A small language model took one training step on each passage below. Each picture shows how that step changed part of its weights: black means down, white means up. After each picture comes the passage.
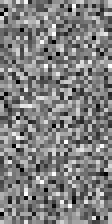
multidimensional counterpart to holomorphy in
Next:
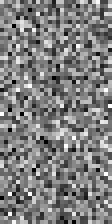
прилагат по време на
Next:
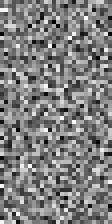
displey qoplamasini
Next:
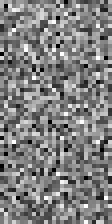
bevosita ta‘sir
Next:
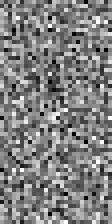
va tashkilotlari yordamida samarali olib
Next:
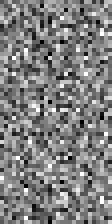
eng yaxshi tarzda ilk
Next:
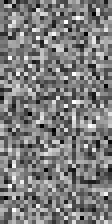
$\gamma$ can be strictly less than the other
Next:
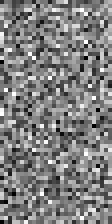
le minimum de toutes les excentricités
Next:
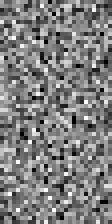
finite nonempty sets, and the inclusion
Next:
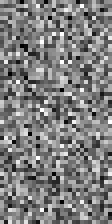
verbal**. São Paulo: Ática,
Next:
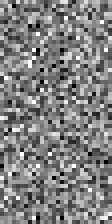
al Sestriere, nelle Alpi
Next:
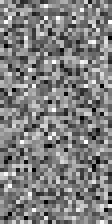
davlatlari uchun ekologik muammolar va
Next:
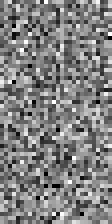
о проблемах сохранения,
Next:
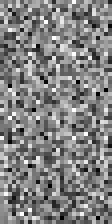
Хуман Ресоурсес”.
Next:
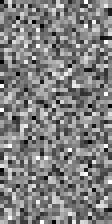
mio figlio/a frequenta una
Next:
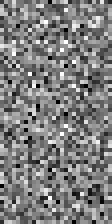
zarur me'yoriy hujjatlar
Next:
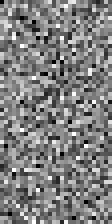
decomposes the rate bound into two components,
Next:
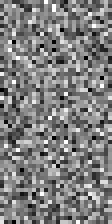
segi ekonomi saja namun
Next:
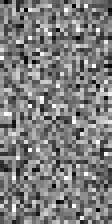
that the analogous notion of a short Abelian ideal
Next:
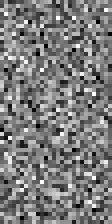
single $\bz^2$-graded
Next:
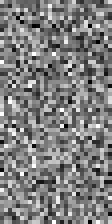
puede ingresar, transitar o permanecer
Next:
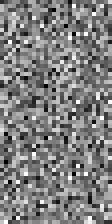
to be solved more often to compute an approximate
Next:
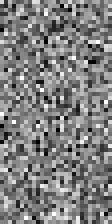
to the system of ODE above must be analytic
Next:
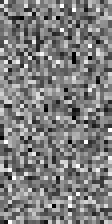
obtain therefore (by applying theorem 2.1)
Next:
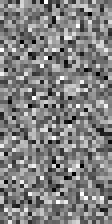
konuşma tanıma, karar
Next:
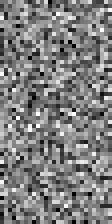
Investigación Otra obra de
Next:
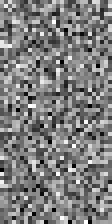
te werk: Volstrekt
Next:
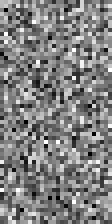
error in the $k$-th element.\\
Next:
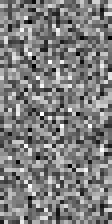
January, 2023 ISSN:
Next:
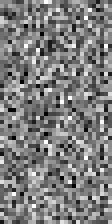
real variable. \end{prop} In this
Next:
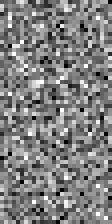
Savaşı sırasında
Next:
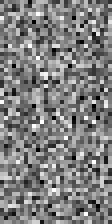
\ref{desuspend}, use the fact
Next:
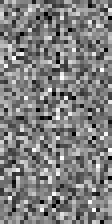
form is halfway between ultra-weak and
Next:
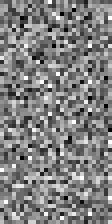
breathers, small divisor problem does
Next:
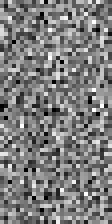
for Cohen-Macaulay
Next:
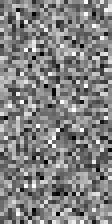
роли сенсорной системы в
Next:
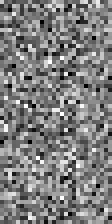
ACC / AHA de 2017 y la
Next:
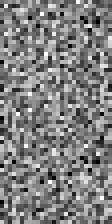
niveles de precarización de
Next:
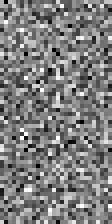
Dynamic Frequency* dengan
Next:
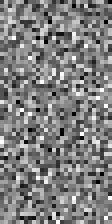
sum and the theory of the Riemann zeta function
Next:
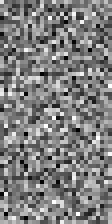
pair of isometries with orthogonal
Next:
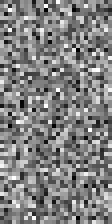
that the induced subgraph on $S$ is
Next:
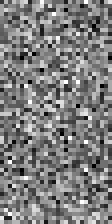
davomini ko'rish mumkin.
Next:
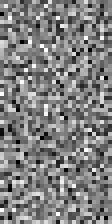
de cálcio sintética, consiste
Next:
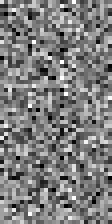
A., Ovsienko V.,
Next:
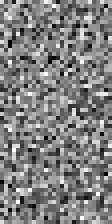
a tentativa de suicídio o
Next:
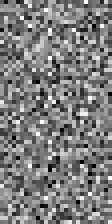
bo'yicha olib boriladigan ishlarning
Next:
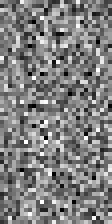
with the metric induced by that one of $\mathbb
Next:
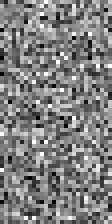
present-day versions of monadology with
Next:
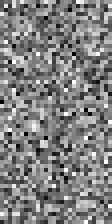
they elaborated on their experiences.
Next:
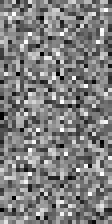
nossa atenção, estando uma das
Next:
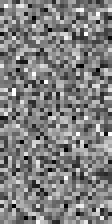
the unique minimiser of the variational problem
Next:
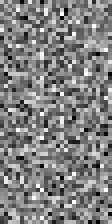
und deren Ähnlichkeit
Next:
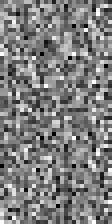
підхід. Варіанти
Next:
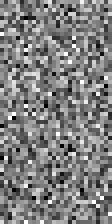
rely on $T_{m,
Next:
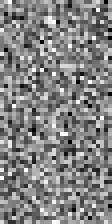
and any map $f: A \to
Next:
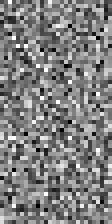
On the other hand, $I \sqcomp
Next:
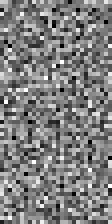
Model. *Sustainability*,
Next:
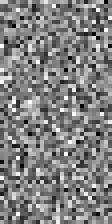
Note that $H_1\cap
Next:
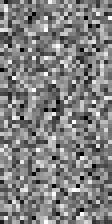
-2\end{array}\right) $
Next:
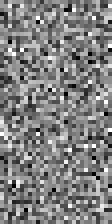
$ to which $ \scrK_K $
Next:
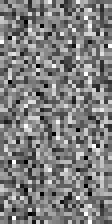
\begin{proof} We have that
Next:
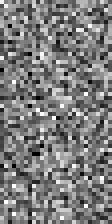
4. Qaraqalpaq
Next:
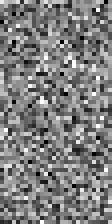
right exact in $M$ and~$M'$.
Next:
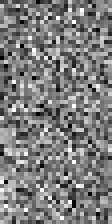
лицом при осуществлении
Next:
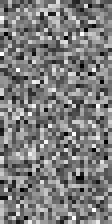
$C^\infty$ real-valued function
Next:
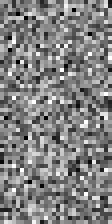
Análisis de Chi cuadrada
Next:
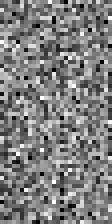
Mauser W., Hank T.
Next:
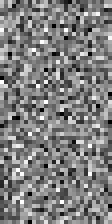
or repulsion forces between the
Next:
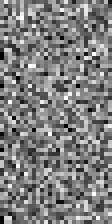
delegadas. É fato, e cada
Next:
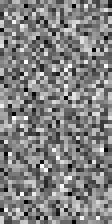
not diagonal, it is not unitarily equivalent to
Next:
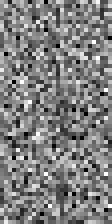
высших учебных К56
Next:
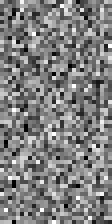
\end{align} We denote the
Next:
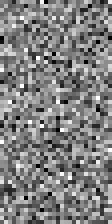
with respect to a certain basis not coming from
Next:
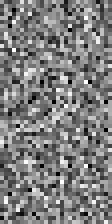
above expression becomes: \begin{align*}
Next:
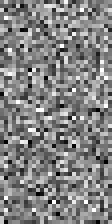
abgelesen werden können. Für das
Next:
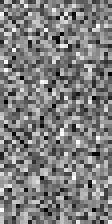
is closed under taking coproducts. We write
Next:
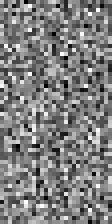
xotin- qizlarga turlicha
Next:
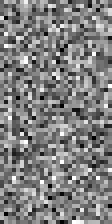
e sminuzzarla bene colla
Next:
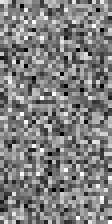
vakillarini yaqindan
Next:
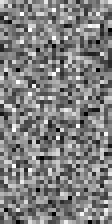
à cette frontière tel que
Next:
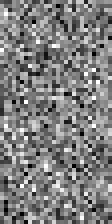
- 13.00.00 Pedagogika fanlari -
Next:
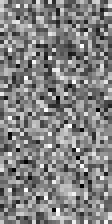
5 до 24 років. На
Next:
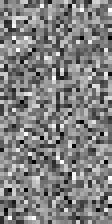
applications in quasigroups.
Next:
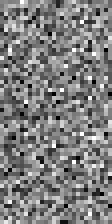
over $\|\cdot\|_p$-balls for
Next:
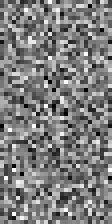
sehingga siswa mampu
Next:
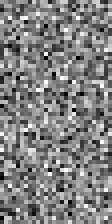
de Alicante. - Miller,
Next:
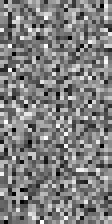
each vertex $y$, there are just four vertices
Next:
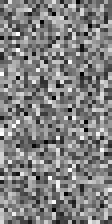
PM10), а также частиц
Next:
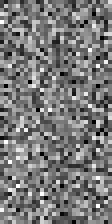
Суть творчества на
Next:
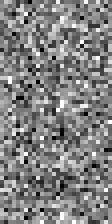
лопасть слабее
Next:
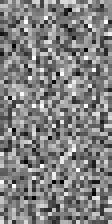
значно ширше, ніж
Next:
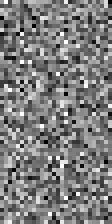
be a Fubini--Markov
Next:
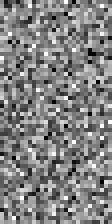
no som bons per casats que sen
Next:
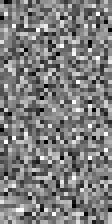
pairing of the BR1 scheme with
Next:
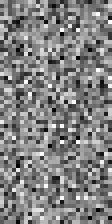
en el portal de origen (ME
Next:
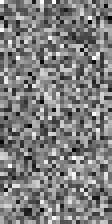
\noindent the induced map $\pi ^{\ast
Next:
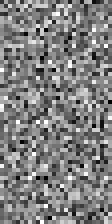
equal. Notice that we are now allowing
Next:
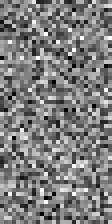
предоставляет некоторые
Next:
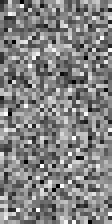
вистави (вік,
